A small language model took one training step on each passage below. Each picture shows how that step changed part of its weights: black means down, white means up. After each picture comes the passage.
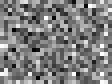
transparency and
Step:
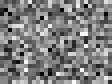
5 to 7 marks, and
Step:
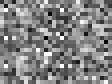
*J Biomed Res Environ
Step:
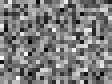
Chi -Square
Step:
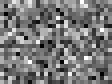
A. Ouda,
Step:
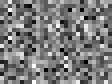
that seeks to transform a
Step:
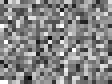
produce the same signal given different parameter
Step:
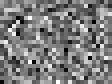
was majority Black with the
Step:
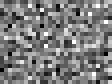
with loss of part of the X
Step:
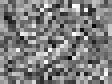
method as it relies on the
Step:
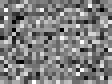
turbine spacing, often
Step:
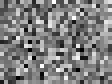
from Mughal loyalist
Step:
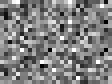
subroutine VUMAT
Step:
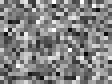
parton branching
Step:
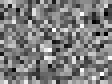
wool production According to the current state
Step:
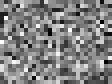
Gas consumption (l)
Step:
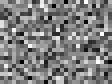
alkaline medium
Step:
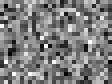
from 0 to 10. This scale is
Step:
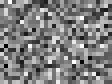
or also a warning against possible
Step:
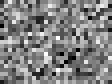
and the necessity for faculty
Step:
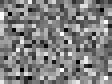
eye, respectively. 18 hours
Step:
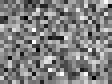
of urban trait space and
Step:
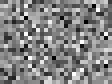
only stearic acid among the
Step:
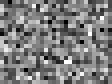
the Province was selected as an
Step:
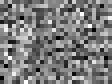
receiveVisualisation ->
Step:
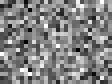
class send their children to the
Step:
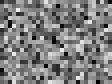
mission of DESA consists
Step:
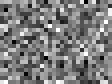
\left\lfloor a
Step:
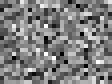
influenced them to use the
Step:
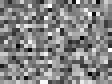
and organised into a standing
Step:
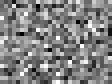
Sacrifices had 9 out
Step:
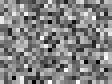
the power systems failures went
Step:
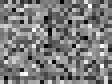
where the spin magnetic
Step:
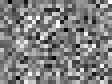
the pros and cons of using
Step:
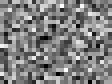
to various reasons,
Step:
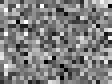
case of occasional contamination
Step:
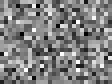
(with adjustable
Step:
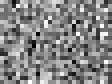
armed conflict is to have
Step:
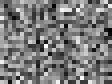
would be 8.6 and
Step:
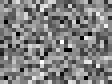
to the seller -
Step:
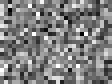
Misc Obsns.
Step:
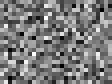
known as 4C, namely
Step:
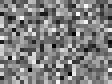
person has had a chance to
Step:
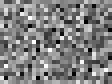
second, by moving her body
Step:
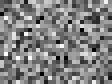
market and assess the level of economic and
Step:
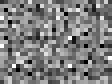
20% were married. This
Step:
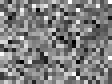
data and maintenance logs).
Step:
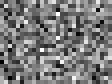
website sequence query page
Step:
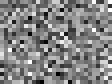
addition, the chemical tailorability
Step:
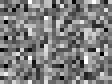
that contributes to cost reduction and performance
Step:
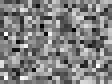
a means of facilitating the
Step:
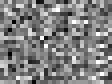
in the Nigerian Exchange Group
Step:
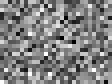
to identify which r 's attain
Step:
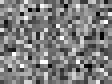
models for time to event data give
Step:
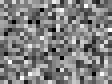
source or sink for CO₂.
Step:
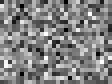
physical processes in IP Creating
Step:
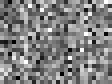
of the medical research center
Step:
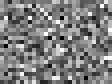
model* useful valuing recorded
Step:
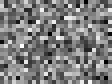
Teaming <input
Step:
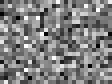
RFID use in and of
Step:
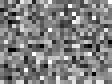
served as a counter
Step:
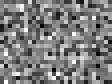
points of view of several different authors.
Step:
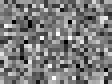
meaning there is no risk of
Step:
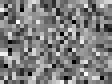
of 1 mL/min. The
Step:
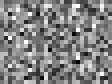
providing an unprecedented
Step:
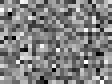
Objectives of the study: There
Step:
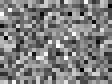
and effective approaches. Indeed,
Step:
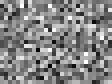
its definitive physical or chemical state
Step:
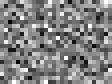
have emerged as a common approach to
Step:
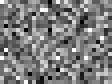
Recall TP / (TP
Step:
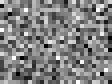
the uptake of glucose
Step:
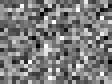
in theory, still is in
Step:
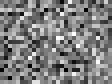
(HSCDT) model could
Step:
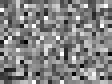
have developed three different methods based on the
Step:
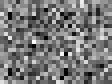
clouds. 5.
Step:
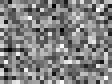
the material and is also one of the
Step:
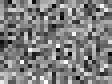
in these patients. Most patients are
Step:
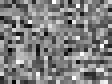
through the roller set. The
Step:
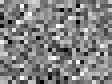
laser sintering technique of
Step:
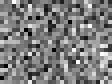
where the utilization of the confined
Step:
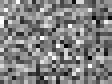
preparation. Presented his work
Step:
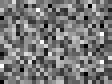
Media Authority
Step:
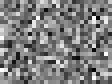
Shapes and Natural
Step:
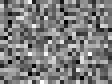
was collected using an adapted
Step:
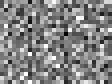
a possible extension of four more
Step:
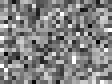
Especially in the case of
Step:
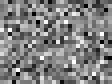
infant incubator via a
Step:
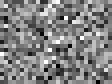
equation of metric tensor,
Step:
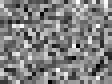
to their retirement.
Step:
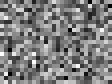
deaths was occurred in first
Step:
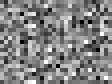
investigates integrated conservation approaches, which could
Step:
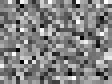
Kedida Gemella
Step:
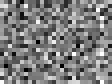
the parasite, since they are
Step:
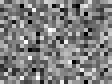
bond length of 1.418
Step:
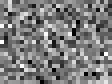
infertility. Accordingly,
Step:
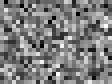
and coastlines could be
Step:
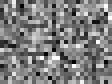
gate Purchase of
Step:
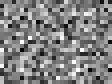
European Southern Observatory for
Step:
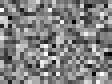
the outcome. Examples include
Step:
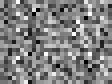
that disassemble collected
